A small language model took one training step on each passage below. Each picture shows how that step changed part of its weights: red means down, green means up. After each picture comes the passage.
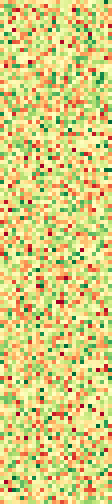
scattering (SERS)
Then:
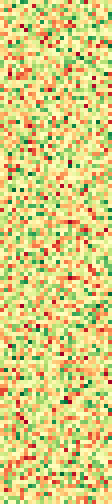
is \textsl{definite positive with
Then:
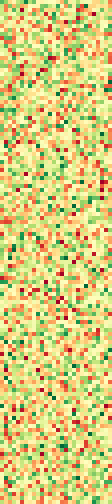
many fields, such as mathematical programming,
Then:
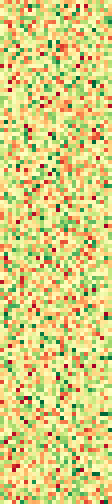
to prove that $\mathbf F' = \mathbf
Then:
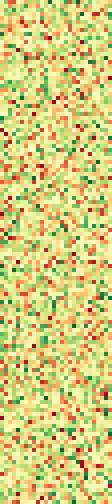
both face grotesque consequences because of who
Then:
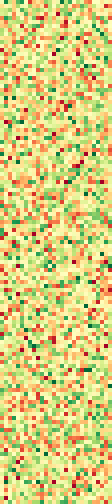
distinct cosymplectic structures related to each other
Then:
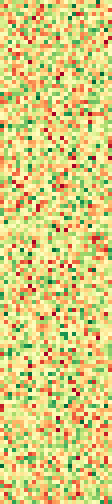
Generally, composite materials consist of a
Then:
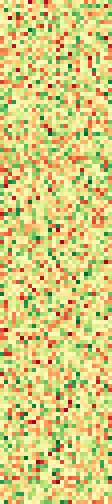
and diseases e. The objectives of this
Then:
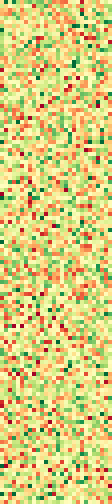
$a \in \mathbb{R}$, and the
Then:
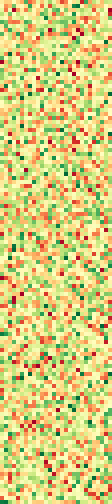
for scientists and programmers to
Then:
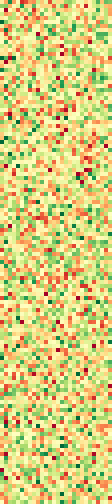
involving ordinary/ partial differential equations and
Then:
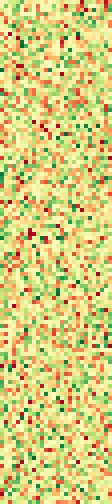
Adiposity, Fitness,
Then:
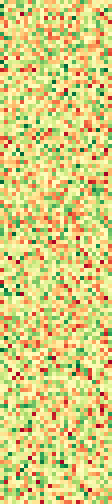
comes to finding the best-fit parameters
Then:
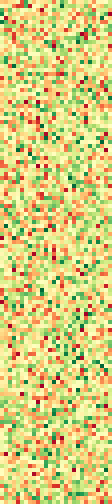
it is well known \cite{Kun} that
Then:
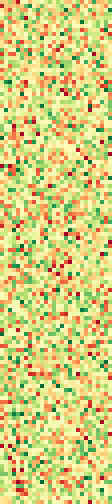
with the "c" carbohydrate
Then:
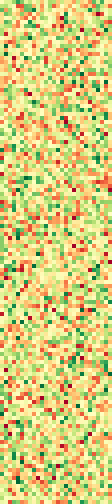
135 dependent non-workers for every 100
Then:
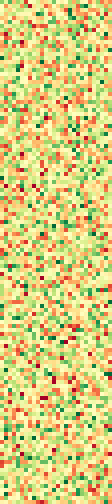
one more defining inequality). In that case it is
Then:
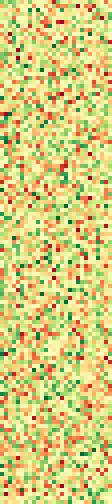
the robot not real-time and the
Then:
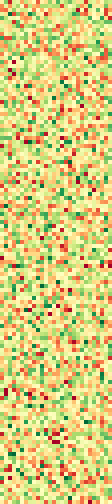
wrote the manuscript.
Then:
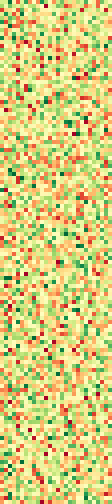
products, easier work-up and,
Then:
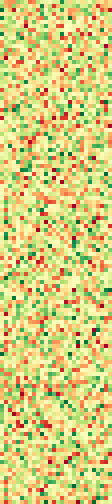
G Q_*$ underlies a comonad
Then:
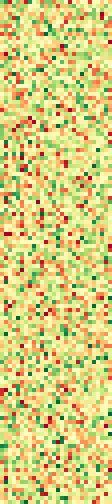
simple, we have the following characterization of those elements
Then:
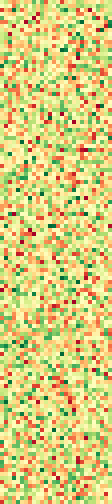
resources sustainably. Additionally, it
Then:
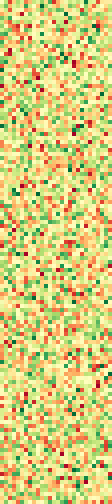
respect to the Fisher-Rao
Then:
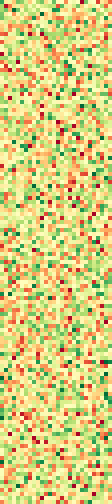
of Squares df Mean Square F
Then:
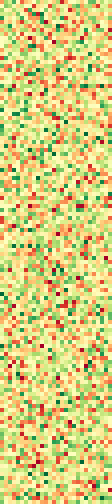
equation \eqref{5.5.3} with
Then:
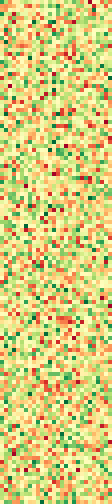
decreasing) for all $0\leq
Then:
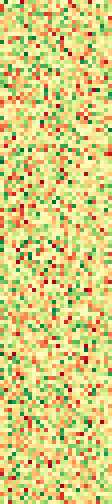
node $i$ are $\Nouti$ and
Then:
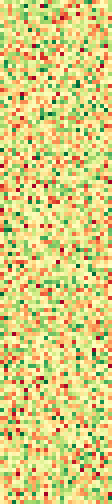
a result of error accumulation: our system
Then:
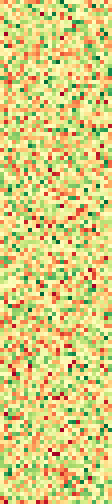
these findings [3, 5-7] and,
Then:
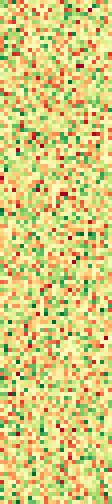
layers. As the sidewall friction
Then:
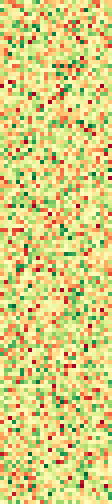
law, as $\eps \todown
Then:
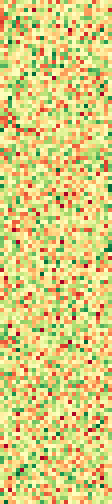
preform. Fig. 4. Modulus
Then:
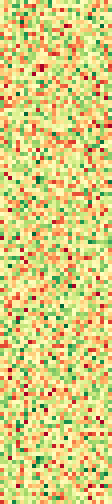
Medicine Fig: Figure PS:
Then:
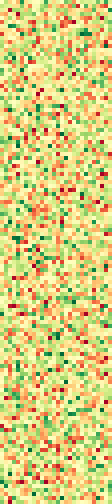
Dayto Andrada¹,
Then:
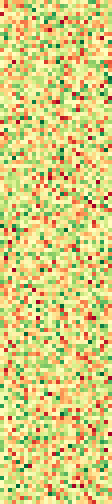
5 below. \er In practical applications, we
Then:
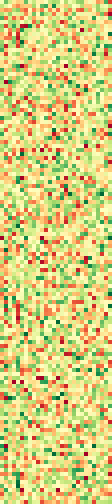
following definition several generalizes the definition of the
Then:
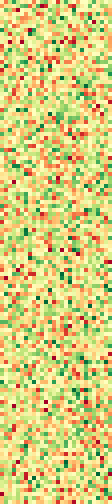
not yet developed a white rim
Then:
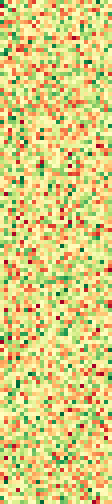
rapidly developing, disrupting
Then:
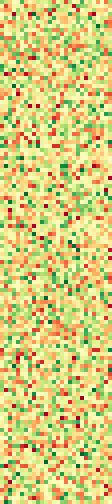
reliability and lack of energy access. The second
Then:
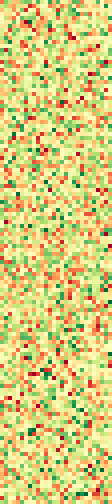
In this paper and in \cite{ghy}
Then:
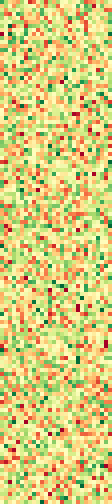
vacant sites: $$\begin{aligned}
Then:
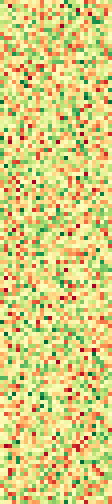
wall abutment models is equal to
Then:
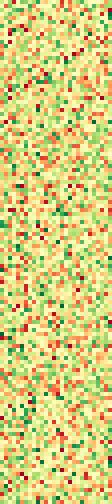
concentrations of benzyl alcohol of
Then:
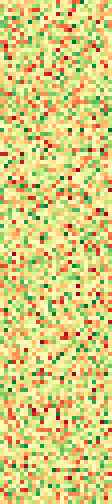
at scale is to use efficient hierarchical
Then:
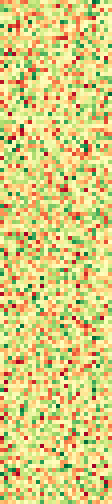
addition, the government must also set clear goals
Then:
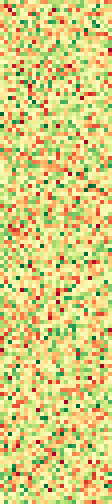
lemma reformulates the compactness condition.
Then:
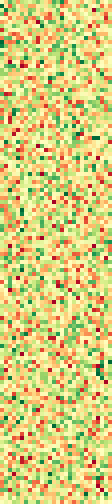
number one which indicates that the filling is
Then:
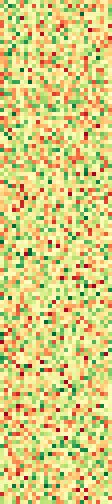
Rosuvastatin 64
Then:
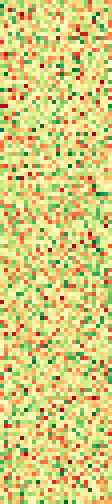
additional least squares fit to identify the
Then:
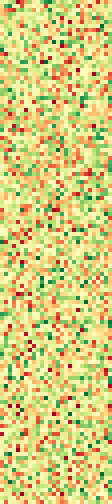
accumulation, and sprouting
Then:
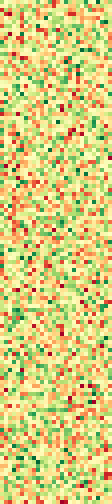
India has many digital payment
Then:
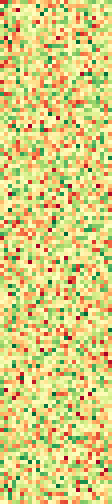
the linear explanation model, the generated
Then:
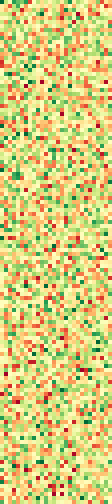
as for the toral or the spherical
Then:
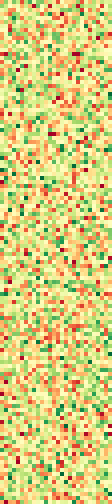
a brown or yellow resin.
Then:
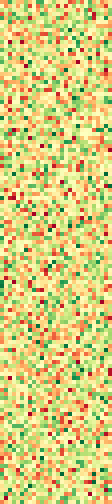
= \chi^l (G)$ provided
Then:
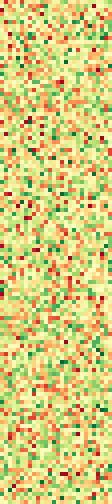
research gap. The "bridge" in
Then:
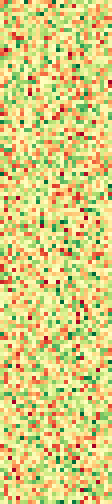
very evident that humans now have the
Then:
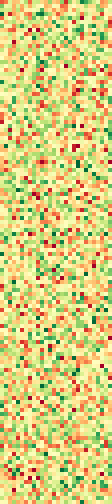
\begin{lemma} Fix a hyperplane
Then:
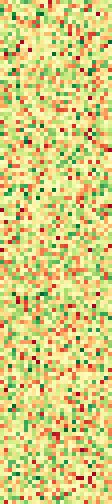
intentions originate from feasibility and
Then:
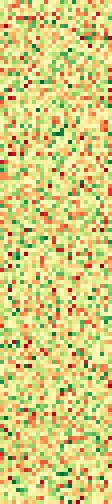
cells of spheroids 24 h after
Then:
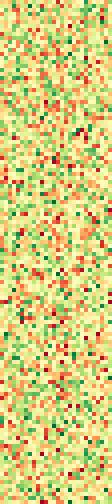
T_d\\ \end{eqnarray*} which
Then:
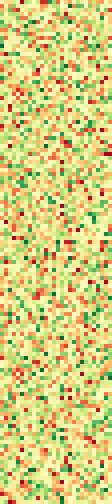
simple Arabic language, and it took
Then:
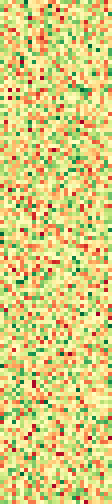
f = B$, where $Gr\ f =
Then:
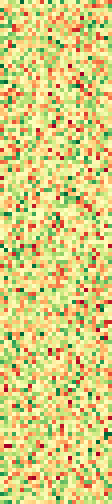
edge enhancement techniques e.g.
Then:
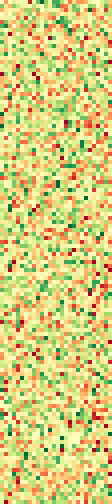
model equations and nominal parameter values are available in
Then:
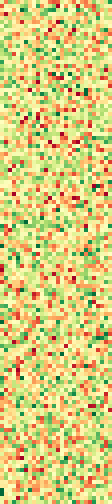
in a weak sense: two different classical systems cannot give
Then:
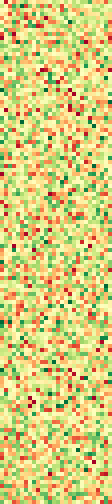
collections embody a constellation of values,
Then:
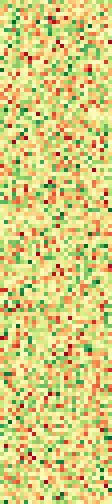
paper, we reviewed empirical
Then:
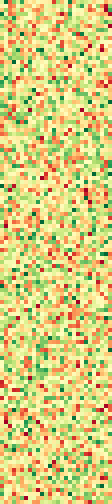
with a map $f:A^2\rightarrow
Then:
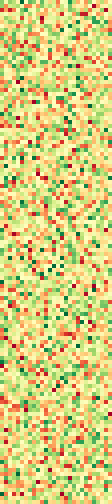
U$ and the canonical basis $\mbf
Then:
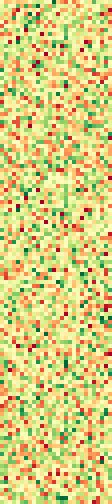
security in sub-Saharan Africa
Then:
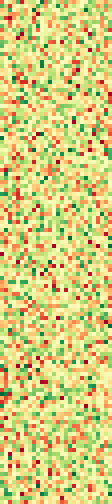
the $k$-th arriving customer in
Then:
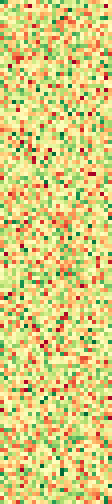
order on $R$ and let $I$ be
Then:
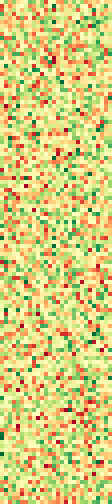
illocutionary force of a statement,
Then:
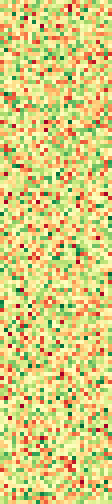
not a chain.\pars Since $\langle {\cal
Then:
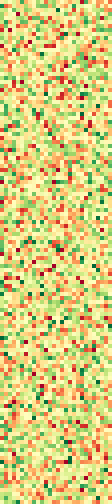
and $\res_{i\leq j\leq
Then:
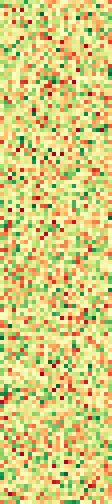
the $q$-beta function is defined by
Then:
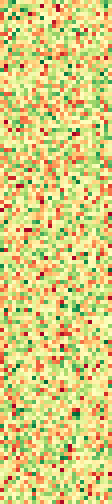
challenging. The switching function profile
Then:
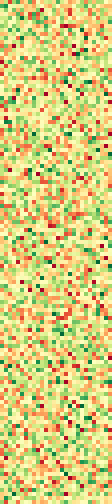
a 0.001 probability level. Here,
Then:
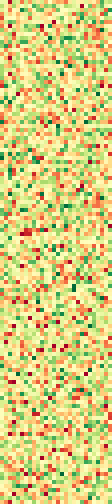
pair of $(a, b)$ given above such that
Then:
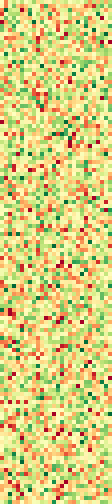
p_{mk}. \end{aligned}
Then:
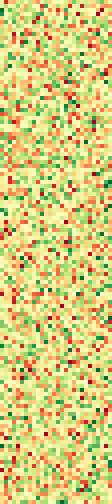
during physical exertion was first described by a
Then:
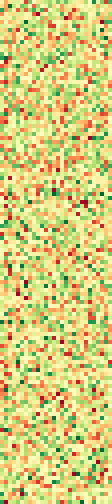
the description of the initial requirements for the control layer
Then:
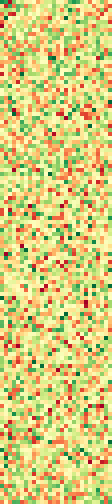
of twisting the operator $D$ with the
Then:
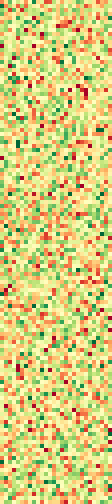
above & Below Solid was of
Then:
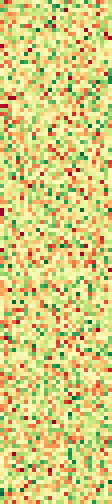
of sexual partners and smoking among
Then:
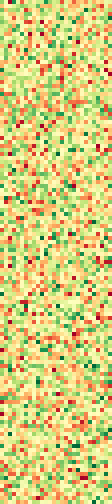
a H₁ Antagonist; it is
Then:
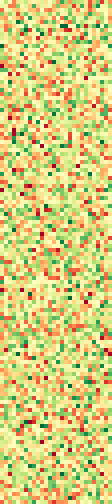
*J. Reinf. Plast.
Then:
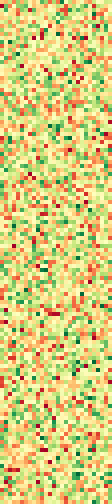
on whether the setting is deterministic, stochastic,
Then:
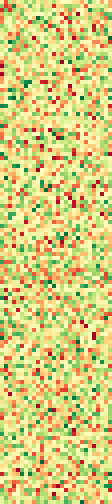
sterile cells, and in the sori
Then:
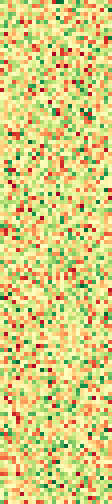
panel 1B) and two integrals,
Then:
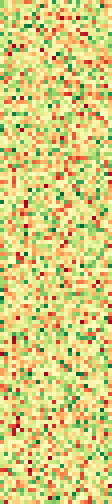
Coding System (World Health
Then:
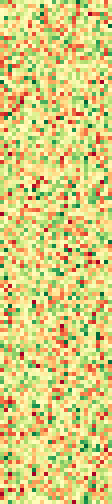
technologies and the changing requirements of the
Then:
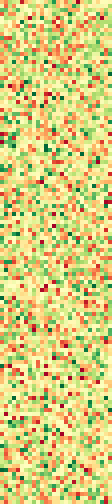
distance $d_{ls}$. Moreover, the
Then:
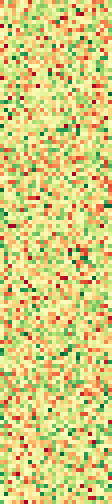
flowering four of the seven central kernels
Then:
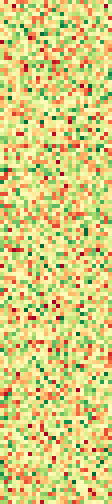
the constant of H\"{o}lder
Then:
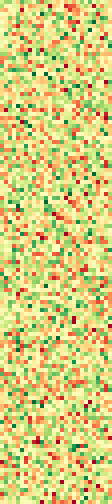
[15]. It can be cast in the form
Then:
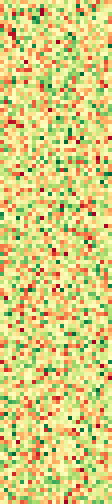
to be continuous-labelled Fourier transforms
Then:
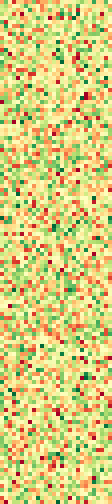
time for reconstitution or recruitment
